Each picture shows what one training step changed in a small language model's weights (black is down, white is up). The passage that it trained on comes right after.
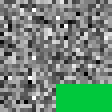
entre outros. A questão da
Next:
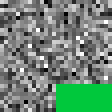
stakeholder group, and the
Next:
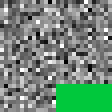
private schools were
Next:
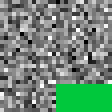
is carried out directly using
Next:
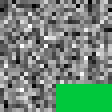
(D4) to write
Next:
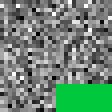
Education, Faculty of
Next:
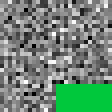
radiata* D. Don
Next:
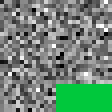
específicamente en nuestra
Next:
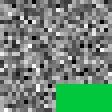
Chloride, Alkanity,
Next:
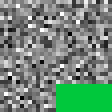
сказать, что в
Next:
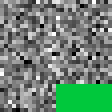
in these themes, which is
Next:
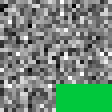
a traditional diffusion environment. It
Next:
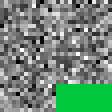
(XG) and cement for
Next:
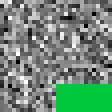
The prognosis of IPF
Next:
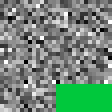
de Sfax Tunis
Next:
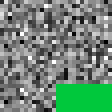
that it behaves in a
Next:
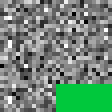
Західна Ява
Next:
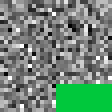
criticisms made to
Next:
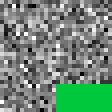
stairways, with the
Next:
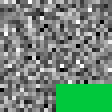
41, SAMSORG
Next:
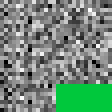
unir lo que estaba
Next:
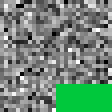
future specialist, the
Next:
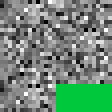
у прийнятті
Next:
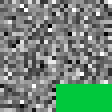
faoliyatiga erkinlik
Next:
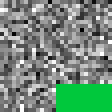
declare no competing
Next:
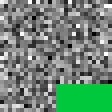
as a whole, based on the
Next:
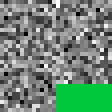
особливу увагу
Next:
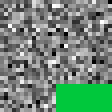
pH, and content of C and
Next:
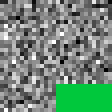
Safi Ismail –
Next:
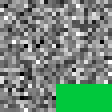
therefore patient X is possibly
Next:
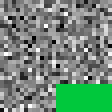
a fost utilizată o
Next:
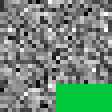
статті є
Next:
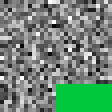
Volume 67,
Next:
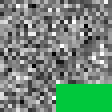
the error criteria over
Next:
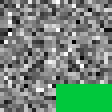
va bilimlarni mustaqil
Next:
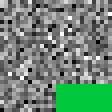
90% of the world's
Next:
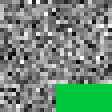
benefits resulting from the
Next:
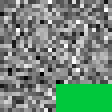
різних видів
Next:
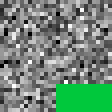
qilindi. Bugun
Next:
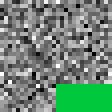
ecosistema. Tra i
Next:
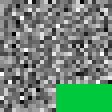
aid accurate classification.
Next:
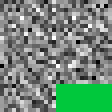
of the column experiment
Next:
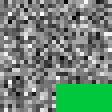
bilan yakunlashgan.
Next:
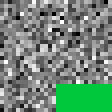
conduction studies confirmed
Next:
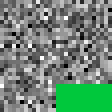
losing their customers.
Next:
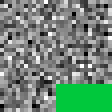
secondary risks, for
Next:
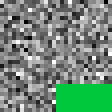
only happens when all values
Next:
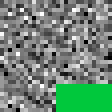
only 4 Barangays out of 19
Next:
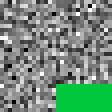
los diferentes tratamientos
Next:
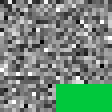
DSc, dotsent -
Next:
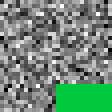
and *Sindhu*, its
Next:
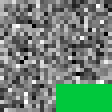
nodes, topics, and
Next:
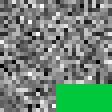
of the country have settled
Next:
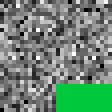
(40%), and the engagement
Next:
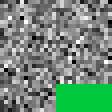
bus par rapport au trafic
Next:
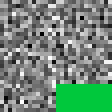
is the development of an increased
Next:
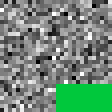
o'quv fanlarini
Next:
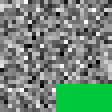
universitățile din
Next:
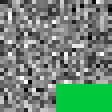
Definitions of words.
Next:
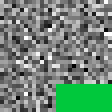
com os profissionais de
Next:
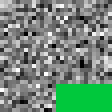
Sh. R., Mammadova
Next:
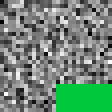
the fledgling European
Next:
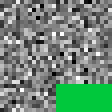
The categorization of retinal
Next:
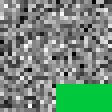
2: Difference in the
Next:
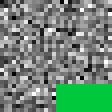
jarayonida yuz bergan
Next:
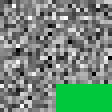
1 hour before sleep
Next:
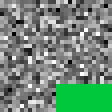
by his master. He had to
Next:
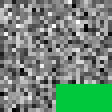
The results revealed a
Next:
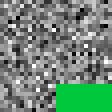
jami Bog'lar
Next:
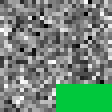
radiography, CT
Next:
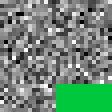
and thus tailors welfare
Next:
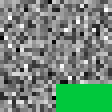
плазмідних ДНК
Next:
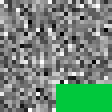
degree have emerged.
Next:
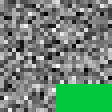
biri Golovonov
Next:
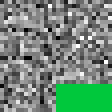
is the second most important
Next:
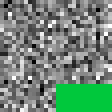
grijpende technische
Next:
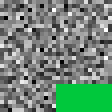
was adjusted to 0.5
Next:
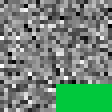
do require fulfilling
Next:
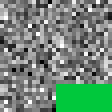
surface runoff of
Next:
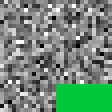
of class Mammalia. The
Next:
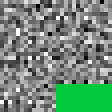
ві для пізніх
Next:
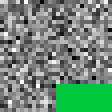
os valores de pixel de
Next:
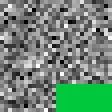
de una cláusula
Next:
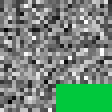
substantially contributed to
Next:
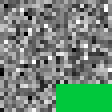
с жизнью,
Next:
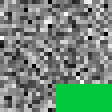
1. Multivariate
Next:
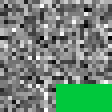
techniques and technologies during
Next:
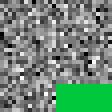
fibre orientation in
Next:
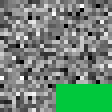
No Brasil, as
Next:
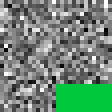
television, their frequency
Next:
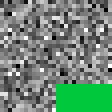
relations with him/her. It
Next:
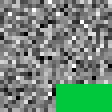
aus dem Portfolio der
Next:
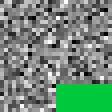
geldiği kadar.
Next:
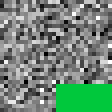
maximum of subframe
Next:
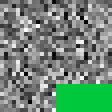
parameter $\lambda =
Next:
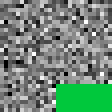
may still be nodes with
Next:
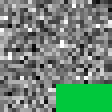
suffixes. The scope
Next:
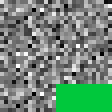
show that there is a significant relationship
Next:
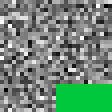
Elaboración propia. 4.
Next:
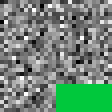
Matn va rasm
